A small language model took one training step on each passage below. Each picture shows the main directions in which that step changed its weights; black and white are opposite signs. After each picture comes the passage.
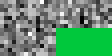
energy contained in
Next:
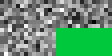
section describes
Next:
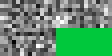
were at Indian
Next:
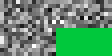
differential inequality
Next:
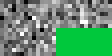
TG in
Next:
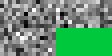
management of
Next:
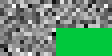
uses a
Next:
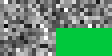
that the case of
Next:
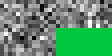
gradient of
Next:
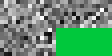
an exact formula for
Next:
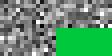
theorem will be
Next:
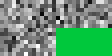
in cultural
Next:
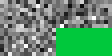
model to study complex
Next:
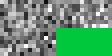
but we assume
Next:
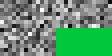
sector is
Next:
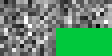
reduce their
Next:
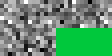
publications in
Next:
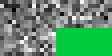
$G$ we
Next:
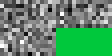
which is a
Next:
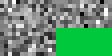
as those from
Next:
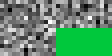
to analyze
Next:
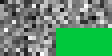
we will show that
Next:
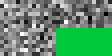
more accuracy
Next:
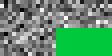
type pair of
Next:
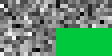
other random variables.
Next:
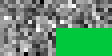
reported in
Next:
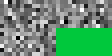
context. In
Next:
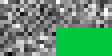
is closed under
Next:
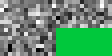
hinder the
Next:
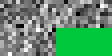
specialist in
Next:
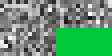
bound which is
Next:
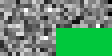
thank R.
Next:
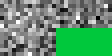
and task
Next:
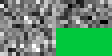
other classes approach
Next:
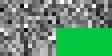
layout process
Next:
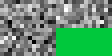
totally bounded
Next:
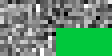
to meet all
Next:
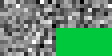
set ${\ov
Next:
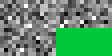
a study or a
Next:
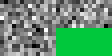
are much
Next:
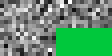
component of the
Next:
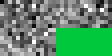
we denote by
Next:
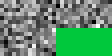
lifting and
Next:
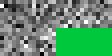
$X$ as
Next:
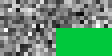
used in this paper
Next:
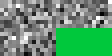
\omega +
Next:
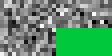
\ \forall
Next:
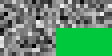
It suffices
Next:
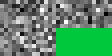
of accuracy
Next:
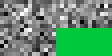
Analysis of
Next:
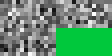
given or an
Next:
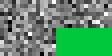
made up the
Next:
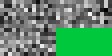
Then the element
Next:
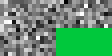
In this paper,
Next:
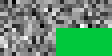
things that are
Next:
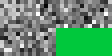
the equation:
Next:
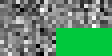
of the state
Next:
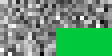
interaction with
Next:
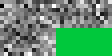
a profound
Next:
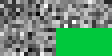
the test and
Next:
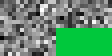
can be derived
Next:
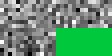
computing with
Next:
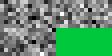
We know that it
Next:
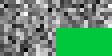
variability in
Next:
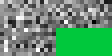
2 hybrid
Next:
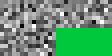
We remark
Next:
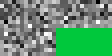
a path
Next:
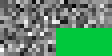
theory. To
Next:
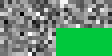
algebraically independent
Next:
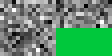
stationary sequence
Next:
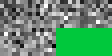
the pair
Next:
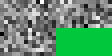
a constructed
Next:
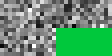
injective, and
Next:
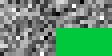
this review
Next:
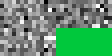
resulting from
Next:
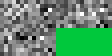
lines of
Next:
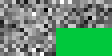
grids using
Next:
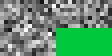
multigroup search
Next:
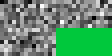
weight is 1
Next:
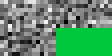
and C.
